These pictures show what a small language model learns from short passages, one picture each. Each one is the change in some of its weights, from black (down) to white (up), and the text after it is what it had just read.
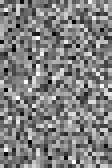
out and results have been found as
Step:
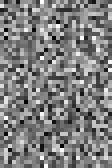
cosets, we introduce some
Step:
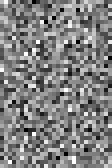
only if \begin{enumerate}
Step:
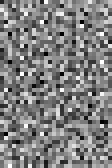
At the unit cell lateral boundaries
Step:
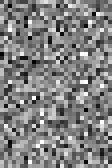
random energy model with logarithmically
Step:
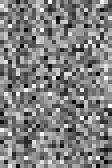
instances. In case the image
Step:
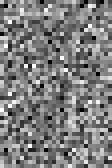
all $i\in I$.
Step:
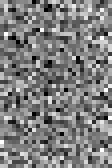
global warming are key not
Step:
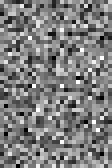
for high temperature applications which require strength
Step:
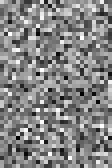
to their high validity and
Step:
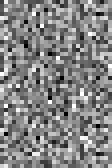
betel nut will cause
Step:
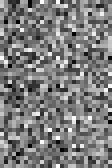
turn raised some important issues namely
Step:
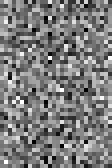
the form not only of the
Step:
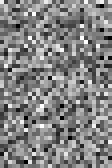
branches. Large individual leaves
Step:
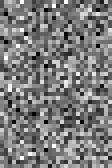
I wanted to know about
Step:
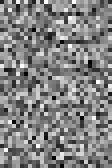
Trace levels of sodium
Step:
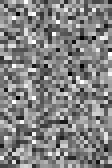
\over W\left(
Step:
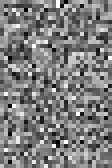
Schmidt, {\it
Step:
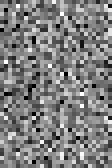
The study builds on known
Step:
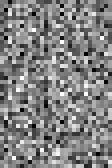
Score of Respondents on
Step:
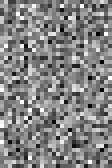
generates a continuous process $
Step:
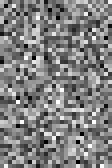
\tag{16}$$ This implies
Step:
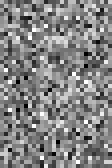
control systems, optimizations and uncertainty
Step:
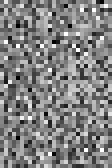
benefits. There are data limitations,
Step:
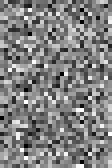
changing throughout the world. In
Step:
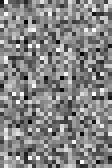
hold. Combining the estimate
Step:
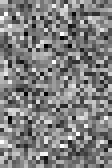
{\em contraction coefficient}
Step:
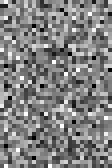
and } m | n\}$, then
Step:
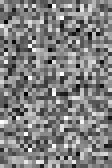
correlated to each other with a
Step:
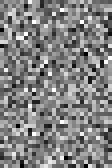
S$ for such a weak
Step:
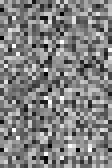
essential for both innate and
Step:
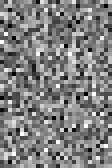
class weighting, which assigns
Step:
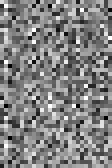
you might be thinking, what
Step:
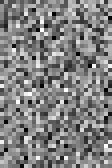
Finally, we discuss how the
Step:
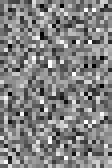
products, were attributed to the
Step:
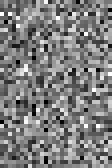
also reported in chickpea
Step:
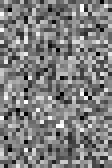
Proof. (i) First
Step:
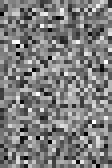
are of different proportions as compared
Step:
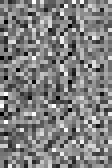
pathogenic bacteria [31].
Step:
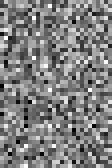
s have distance 1. We call
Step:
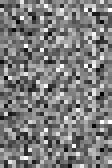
lowest effective tiller production.
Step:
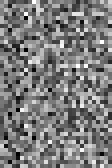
This feature reflects the fact that
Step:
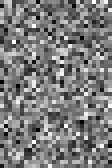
a daily basis or not (more
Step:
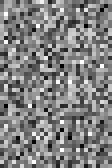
active set dimension. The reduction in
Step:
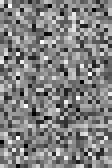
and land acquisition issues.
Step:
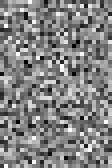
in \cite{zo}, where
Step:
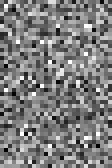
and Modeling of Computer
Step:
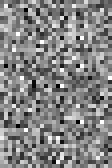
to provide a good space then it
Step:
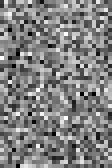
will turn out that the quantiles
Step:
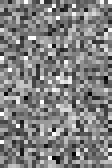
but gained fame throughout the
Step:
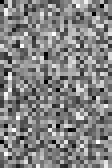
FTV. Based on
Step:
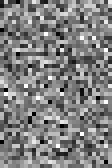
Eps). The proposed algorithm
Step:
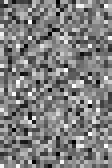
SCB Medical College
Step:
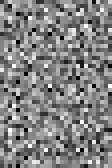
the data (variables)
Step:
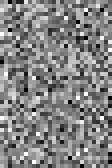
$k$ independent components each having
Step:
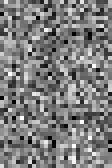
have the intended semantics
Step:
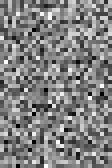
and analytical activity of the
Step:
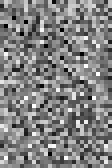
specify $h$ with
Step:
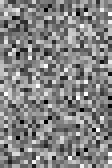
rule $\psi$ and any control
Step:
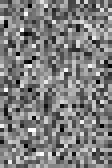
true. Now drop the assumption that
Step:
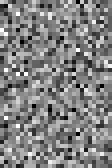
and interpreted. An interpretation should be
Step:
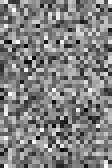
for Nutrition and Health Research
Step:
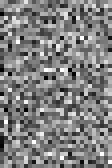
and must travel around the particle in
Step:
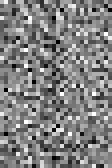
emulsion and the amount of
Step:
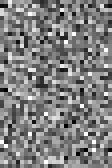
a \in S $, which leads
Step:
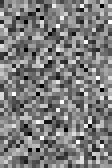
letters are assigned the least number
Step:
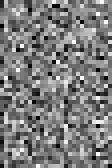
I., Kunen K.,
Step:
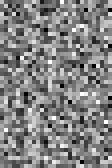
\right\} $ is a basis
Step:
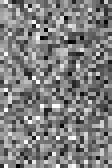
real part (by hypothesis on
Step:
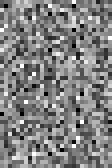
Claim 2 we know that $$
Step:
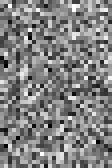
and a catalyst for developing
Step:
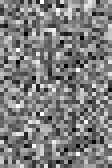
did not usually translate to their
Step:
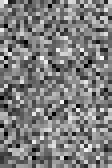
hence changes in K will introduce small
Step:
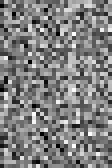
acute lymphoblastic
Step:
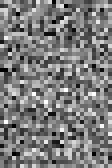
which significantly influence the quality of these
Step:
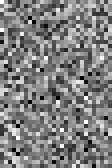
can answer certain questions involving the
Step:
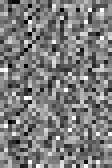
risk information is critical for stakeholders,
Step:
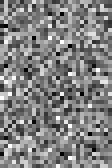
ASM correspond to a root
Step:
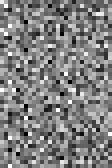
educators externalize the problem of
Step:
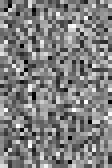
delay. The delay trends
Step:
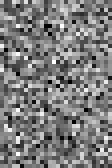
own idea of femininity and
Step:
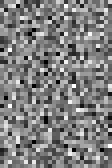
of the pathophysiological
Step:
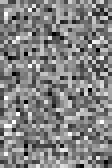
Figure 3. Satellite
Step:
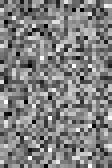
that $B^\star =
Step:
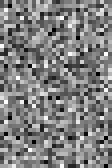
take the four smallest primes $p
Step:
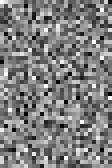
$U$, controls {\em
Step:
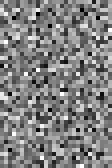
to broadcast their demands,
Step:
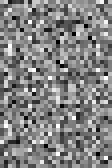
SPSS version 20 software.
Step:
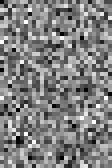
can no longer rely on power
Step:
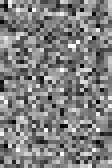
any $U \in \u
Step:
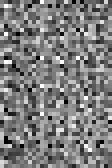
becoming an important issue for
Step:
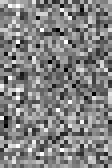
hydrocarbon to synthesize
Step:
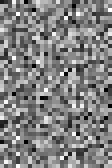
has introduced the second vertex operator algebra
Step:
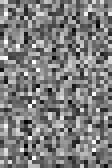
reliability, is not sufficient. •
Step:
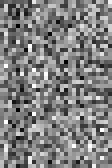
finer splines. This
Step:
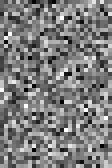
than either that for S or T
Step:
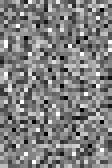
$v$ is initial vertex of
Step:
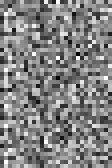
et M. Curie
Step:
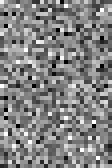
visible to the customer by fully
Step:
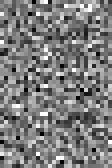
waiting in their primary care
